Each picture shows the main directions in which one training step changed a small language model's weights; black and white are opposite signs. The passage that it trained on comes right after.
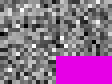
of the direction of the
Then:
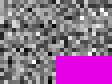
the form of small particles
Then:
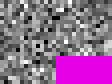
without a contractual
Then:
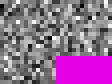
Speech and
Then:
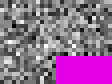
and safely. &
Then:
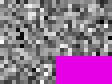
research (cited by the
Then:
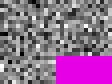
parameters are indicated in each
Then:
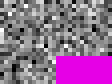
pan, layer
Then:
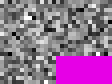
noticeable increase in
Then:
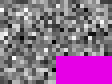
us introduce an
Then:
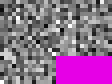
the diamagnetic
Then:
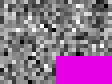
$S_b$ are
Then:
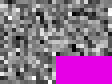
transistor consisting
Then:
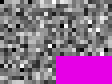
illustrated in this
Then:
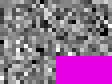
\] so that the general
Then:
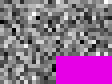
that built job
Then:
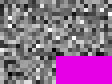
to place his
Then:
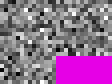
but the influence of these
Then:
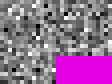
system. Some of the
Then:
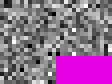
a promising
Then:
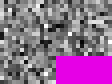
in absorption from the
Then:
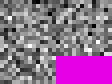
which is mediated by
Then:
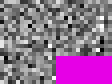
For some teachers in
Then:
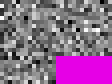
exposed to an
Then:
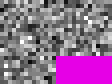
there was no significant effect of
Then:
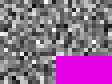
responsible for the
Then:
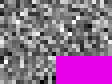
at middle and
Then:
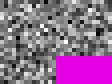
from parallax)
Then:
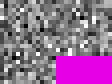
be noted that the
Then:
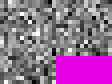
in the STS
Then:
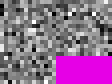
high weekly average
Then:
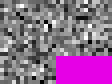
particles with different p values
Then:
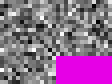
$ direct social
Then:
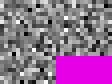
small pressure can
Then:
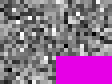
The results were collected from
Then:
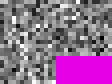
adults were col-
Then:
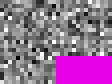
parameters ${2 \over
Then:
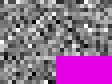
are copied to
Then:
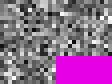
new challenges.
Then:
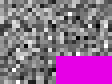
the level of entire
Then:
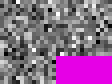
in the composite
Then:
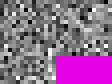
lead to a more stable
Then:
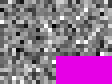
method implemented in the environment
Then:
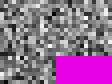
rate matrices from
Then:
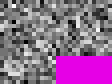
along the lines of
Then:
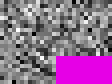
during the original development
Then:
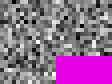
scattering states.
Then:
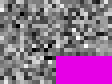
has a 1/r
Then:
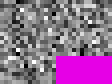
of functioning but differ
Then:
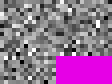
– whether due to
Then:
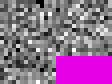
\noindent Eq.
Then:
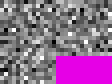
grain size distribution, and
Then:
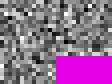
payload text
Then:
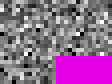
set of tools for
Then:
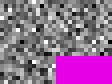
we are investigating in
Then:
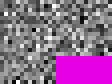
algorithm to efficiently
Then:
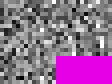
: the highest the
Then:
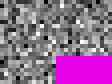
smaller than 1 if
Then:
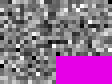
of insufficient current
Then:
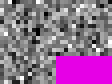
of the iron,
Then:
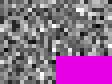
the construction of the
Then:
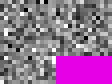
experts, deals with
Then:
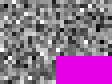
minimum model is also a
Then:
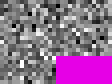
seeds are collected
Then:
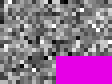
modification does not impact
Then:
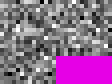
1 December
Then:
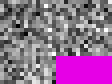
of the Solar
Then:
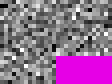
a spectrum distortion
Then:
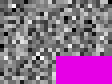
Both are poorly
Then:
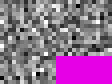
can be severe,
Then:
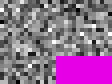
solution set of the given system
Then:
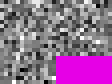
are shown in Fig.
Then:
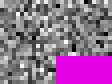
whole. These results are
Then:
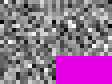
the two leptons will
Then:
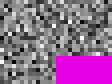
AI and computing
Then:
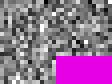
measured from the identified
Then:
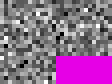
the map accuracy over
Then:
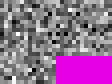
achieved on the standard
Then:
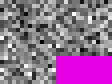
and Compulsory
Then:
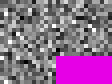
contact with a constant
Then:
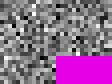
indicate the agreement
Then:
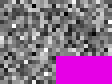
increased ATP
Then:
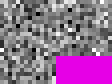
left foot respectively
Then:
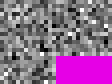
machine movement
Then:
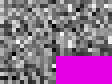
the energy conservation
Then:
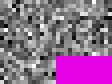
A. Luque,
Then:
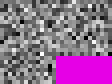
convolutional neural
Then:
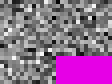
everything they can
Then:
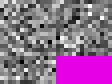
feasibility of
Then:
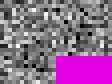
films of Fig.
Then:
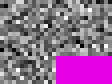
It will highlight the
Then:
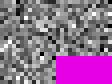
the brushless
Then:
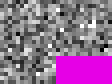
of these, we have
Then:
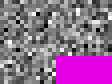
theory calculations. The
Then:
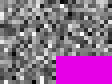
in the RMP
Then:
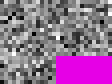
usefulness of
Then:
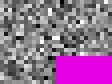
and absorption studies of
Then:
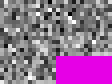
Mode-I and
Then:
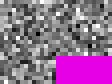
- There is a
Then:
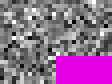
escalation. In the
